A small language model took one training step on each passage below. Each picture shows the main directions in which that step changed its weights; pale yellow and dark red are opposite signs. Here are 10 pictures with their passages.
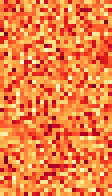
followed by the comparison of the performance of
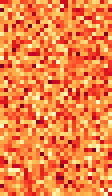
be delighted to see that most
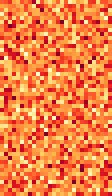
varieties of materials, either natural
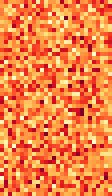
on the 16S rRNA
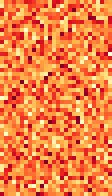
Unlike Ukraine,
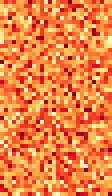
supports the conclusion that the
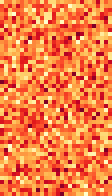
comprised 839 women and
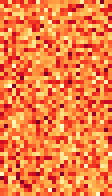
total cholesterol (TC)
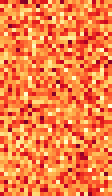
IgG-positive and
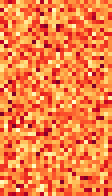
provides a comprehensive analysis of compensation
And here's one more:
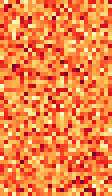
of offshore security threats
